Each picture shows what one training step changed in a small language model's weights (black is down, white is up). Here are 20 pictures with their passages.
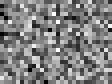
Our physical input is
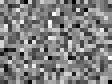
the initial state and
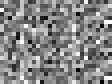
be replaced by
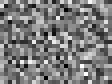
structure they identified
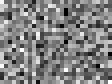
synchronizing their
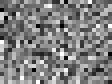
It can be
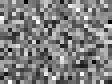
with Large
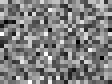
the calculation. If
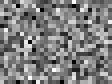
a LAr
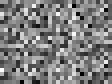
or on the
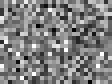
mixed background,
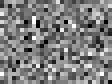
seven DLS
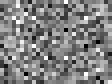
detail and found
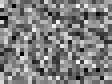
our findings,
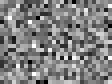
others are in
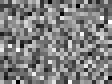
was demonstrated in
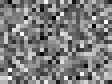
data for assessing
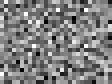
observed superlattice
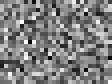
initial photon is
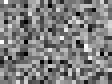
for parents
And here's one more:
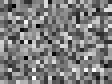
consistent with experiment.
